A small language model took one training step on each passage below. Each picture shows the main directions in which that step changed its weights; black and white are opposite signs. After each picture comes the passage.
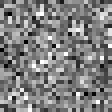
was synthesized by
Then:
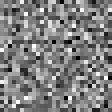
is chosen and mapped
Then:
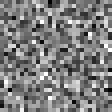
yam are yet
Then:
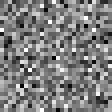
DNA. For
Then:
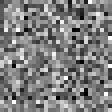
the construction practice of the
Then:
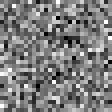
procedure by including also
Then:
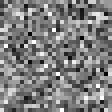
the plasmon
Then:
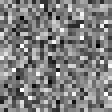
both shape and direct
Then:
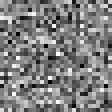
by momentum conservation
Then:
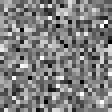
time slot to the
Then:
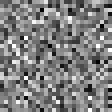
progression rates were calculated
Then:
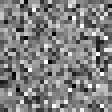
and only the meson
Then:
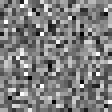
and natural solution to the
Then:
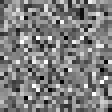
the baseline scenario
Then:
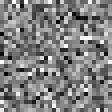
EBM resources observed in
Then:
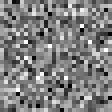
of the particles. Then
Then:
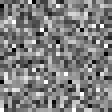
latter can be
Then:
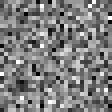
seven questions you
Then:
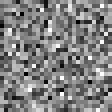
continuous measurement, the results
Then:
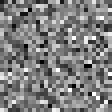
project have no financial
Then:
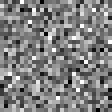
to and from a school
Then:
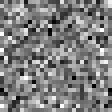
articles utilising
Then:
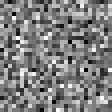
distributions. Han
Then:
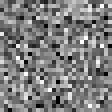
SM. We now discuss
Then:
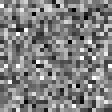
rule the entropy
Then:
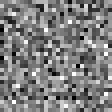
broader dynamics of
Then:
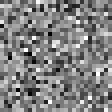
download a
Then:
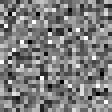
editors shares
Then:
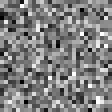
and involves the
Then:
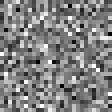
that is (>
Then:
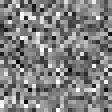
L/T$ does
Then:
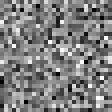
Concept of the
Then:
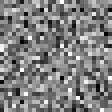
is going to be
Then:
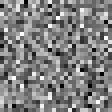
and shipbuilding
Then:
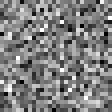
to singly
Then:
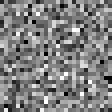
method on a simulation example
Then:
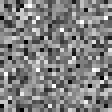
is the Dirac
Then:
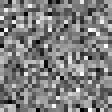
the departure from
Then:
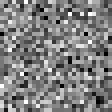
EU, the
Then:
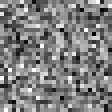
The intervals between
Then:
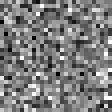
technical diagrams,
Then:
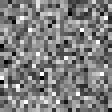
photometry and radial
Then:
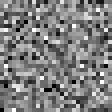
Plus - Group
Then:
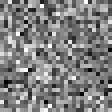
their motivation level and
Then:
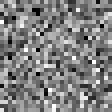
Thirring model in
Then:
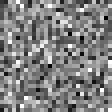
that the entangling
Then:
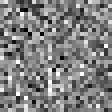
Law, Social
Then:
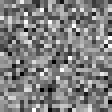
is accounted
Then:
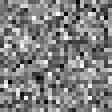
\nonumber \\ & =
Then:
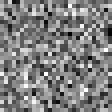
of greatest stress are
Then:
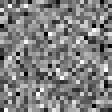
interactions because they are
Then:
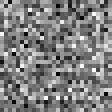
a high risk of
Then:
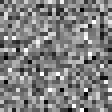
This requirement on
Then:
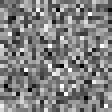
let $\psi =
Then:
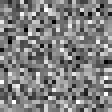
characteristic times of
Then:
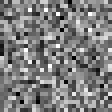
in prevalence of
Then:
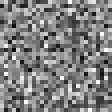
author on the basis of
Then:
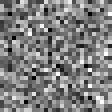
section 2, the proposed
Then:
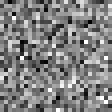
distributions. We find
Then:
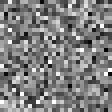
group of 99 patients
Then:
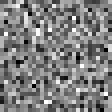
and exceeds the
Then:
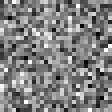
from the real part of
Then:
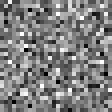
a classical application to the
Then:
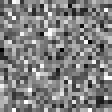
of the students who
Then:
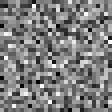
trend to approach
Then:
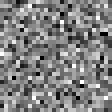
apply to any
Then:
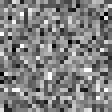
it will be possible to
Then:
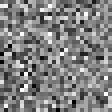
credible and
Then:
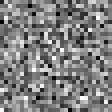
the naive estimate
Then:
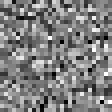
A longitudinal
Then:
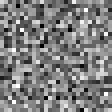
space of the partial
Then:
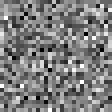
of extremum
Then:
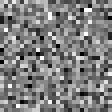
have to update
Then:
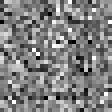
setting in terms of
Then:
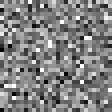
have fabricated
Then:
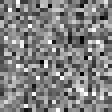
the vanadyl
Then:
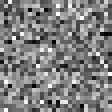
a particular source are
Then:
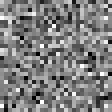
by any scheme compared to
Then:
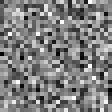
the net positive volume
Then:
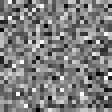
or the return
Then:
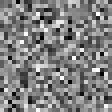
community aspirations
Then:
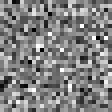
of an intermediate
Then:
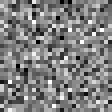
extended triplet
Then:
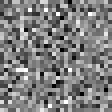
in the propagation characteristics
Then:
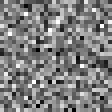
objects: planets
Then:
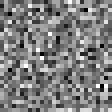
same steps to derive
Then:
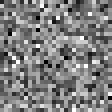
solver is valid across
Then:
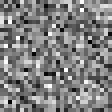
include considering modified
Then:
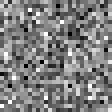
a clear signature of
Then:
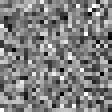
can strictly
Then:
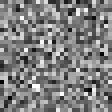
right BSF
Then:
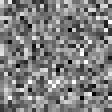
within cells and found that
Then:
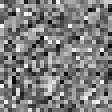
enzyme that
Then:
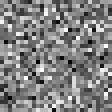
analysis was performed by
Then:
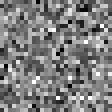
managers in
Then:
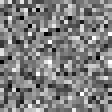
making process with multiple decision
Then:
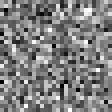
sides. Note
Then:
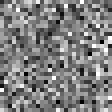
In the following, we
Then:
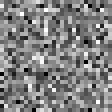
educational gains remained
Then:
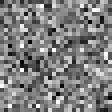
recent Letter,
